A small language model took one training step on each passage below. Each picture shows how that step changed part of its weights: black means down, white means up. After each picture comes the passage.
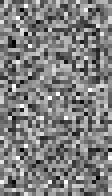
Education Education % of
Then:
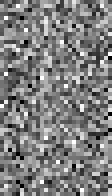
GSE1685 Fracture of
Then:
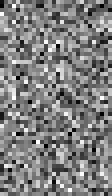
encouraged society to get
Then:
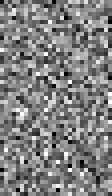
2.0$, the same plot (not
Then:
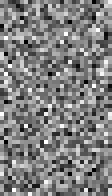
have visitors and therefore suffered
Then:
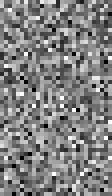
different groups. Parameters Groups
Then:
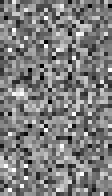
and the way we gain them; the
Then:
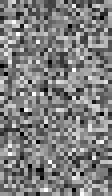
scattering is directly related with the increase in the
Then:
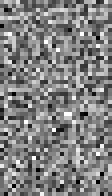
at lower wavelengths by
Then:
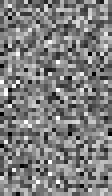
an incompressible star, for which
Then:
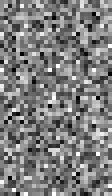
Yusof Faculty of
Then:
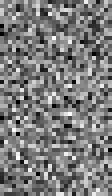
a title. It is a
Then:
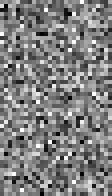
equations is reduced by splitting the field
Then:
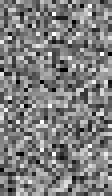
appropriate tool. - The problem asks for
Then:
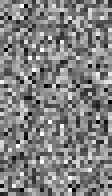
National Optical Astronomy
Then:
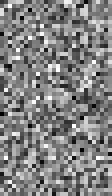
threading through the two loops with
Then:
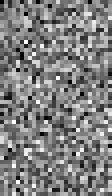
(1) a distance to the source of
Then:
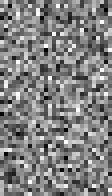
persist, then it is called
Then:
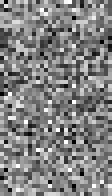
the cut-set upper bound in this
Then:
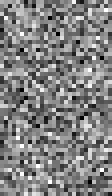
the gains and the topology of the
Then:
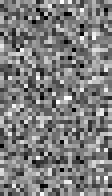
epilepsy diagnosis.
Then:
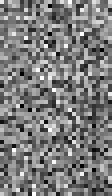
best methods by the best specialists.
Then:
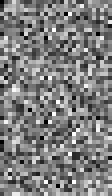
current spectra and trained it following the same
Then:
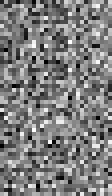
\nonumber \eea For the
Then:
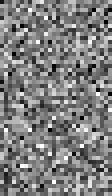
polarization and wave vectors of the
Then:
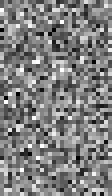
more updated chemistry,
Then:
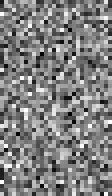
oxide thickness of the
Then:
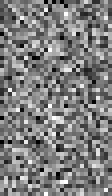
absorbs the electromagnetic wave energy at
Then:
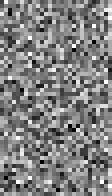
service-related career.
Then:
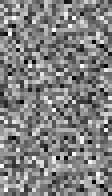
of nodes correctly classified by the algorithm
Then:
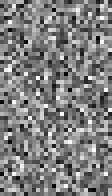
whether they had in fact experienced an
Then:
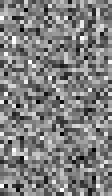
because couplings to excited states are
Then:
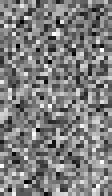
claw, a contradiction.
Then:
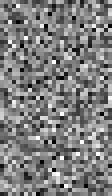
into specific fields. Naira’s
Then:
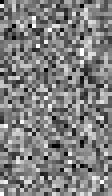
errors by taking the average fractional
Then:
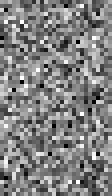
dependence limits the sensitivity of resonant
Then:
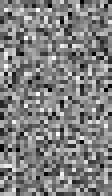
the meat and some may have been
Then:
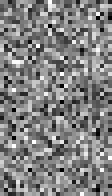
Separate departments for
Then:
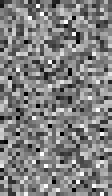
gamma–proton discrimination for
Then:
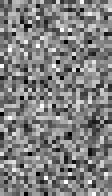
with the regular athletes.
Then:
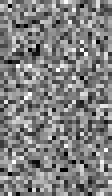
& Thread & Freq \\
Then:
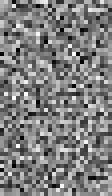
in the {\it Proceedings of
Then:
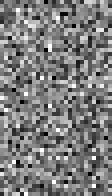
t in the execution. This can occur if
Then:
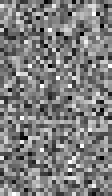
a formal legal code: –
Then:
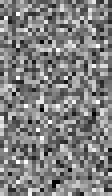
pre- and post-processing
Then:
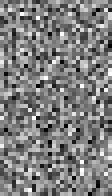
- **Database-native
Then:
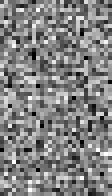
positive magnetoresistance at low magnetic
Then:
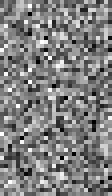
to an interchange of coordinates
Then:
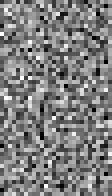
that there cannnot be invariant distributions
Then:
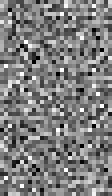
seismic risk of the exposed
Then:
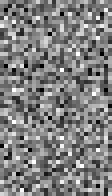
and vegetables, not only for
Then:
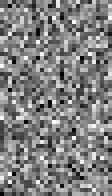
genome sequencing. Nat Rev
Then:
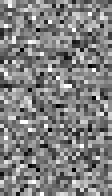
general dark matter and dark photon masses,
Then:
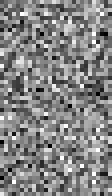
to fool the verification model, before
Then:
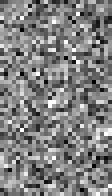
even redder FSRQs.
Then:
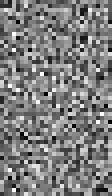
the Ministry of Home
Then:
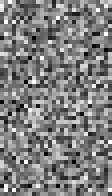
the study: To evaluate oncological
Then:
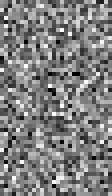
% In order to quantify the effect
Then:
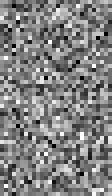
precision medicine methods to identify the
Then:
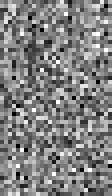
uncertainty in the forecasted
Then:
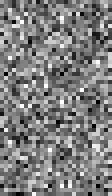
an exact multimonopole solution
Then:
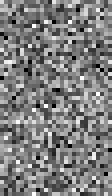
it presents the first systematic
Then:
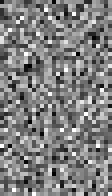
only half of individuals who test negative on
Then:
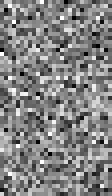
projectors use short arc lamps
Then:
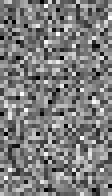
Lorentz invariant and where
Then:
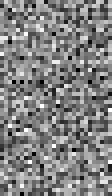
of events reconstructed in bin
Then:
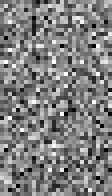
where robotics could intervene
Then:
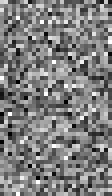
tool for security protocols. It is a
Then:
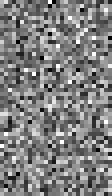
such as democracy, rule
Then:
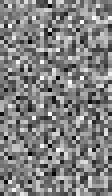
Science and Technology (Grant
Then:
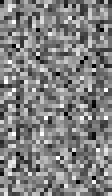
shock effect may compound on them because
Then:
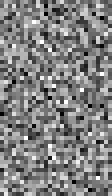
class of states also includes thermal states, since
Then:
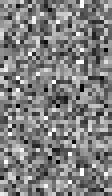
angles, providing consistent and precise image
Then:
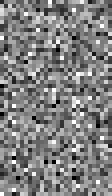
theory with $m_H \ll
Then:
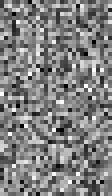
remains torpid. Based on
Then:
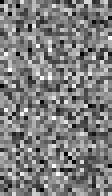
better data. On the other hand, if
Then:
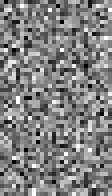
sound generation in open-domain
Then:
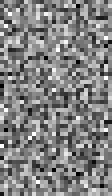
decay region. More precise data in the
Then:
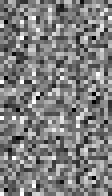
\end{array} \right.
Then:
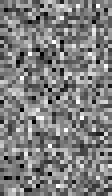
and appellations of origin are
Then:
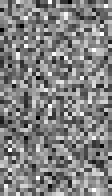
random outcomes is a necessary and sufficient condition
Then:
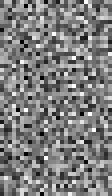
of the disease. On the other
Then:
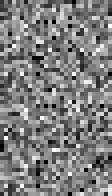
no FWM, i.e.
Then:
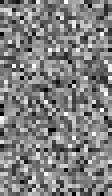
technological innovation has much smaller effect
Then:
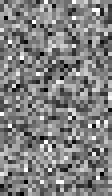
addressed. It is necessary to present
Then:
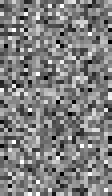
orbits. We investigate the
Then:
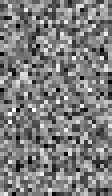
research is , why National Guard
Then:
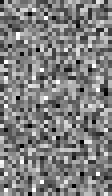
Third, the loss of mass during
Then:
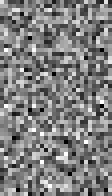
method, patients learn not only to
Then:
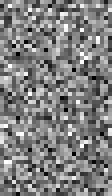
of additional training institutes, enhancing
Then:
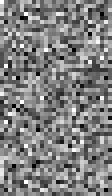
of Alloxan Induced
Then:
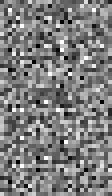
\centering \includegraphics[trim = 0
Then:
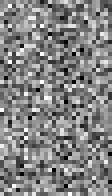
giant branch or are already in
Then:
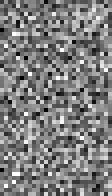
by temperature and organic matter. As
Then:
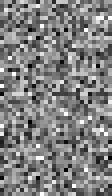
and AI. As highlighted in
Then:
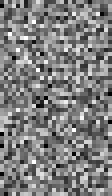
layer of interaction, which we refer to as
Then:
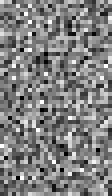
from moisture) was heated on
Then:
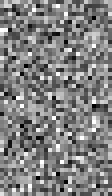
24 hours after the transfection.
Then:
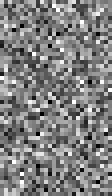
M. and {Kimmig},
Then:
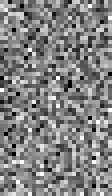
J. (2007). A practical solution
